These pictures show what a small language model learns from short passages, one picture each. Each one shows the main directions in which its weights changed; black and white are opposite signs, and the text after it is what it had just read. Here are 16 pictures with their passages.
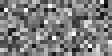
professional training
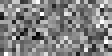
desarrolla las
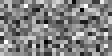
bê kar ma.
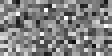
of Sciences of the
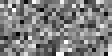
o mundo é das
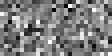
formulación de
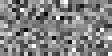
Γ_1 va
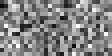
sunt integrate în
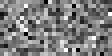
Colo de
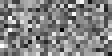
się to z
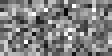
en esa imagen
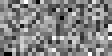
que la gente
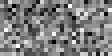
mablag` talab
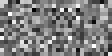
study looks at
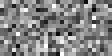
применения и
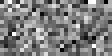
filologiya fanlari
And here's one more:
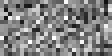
results of this
